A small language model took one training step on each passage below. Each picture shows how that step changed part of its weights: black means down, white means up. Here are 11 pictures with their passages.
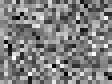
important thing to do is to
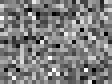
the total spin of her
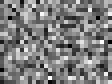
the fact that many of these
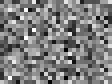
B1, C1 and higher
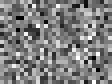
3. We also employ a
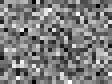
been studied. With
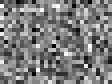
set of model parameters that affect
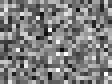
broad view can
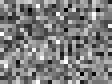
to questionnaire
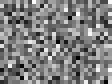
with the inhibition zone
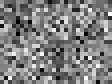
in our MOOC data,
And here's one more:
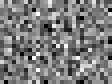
Vasquez, J.,
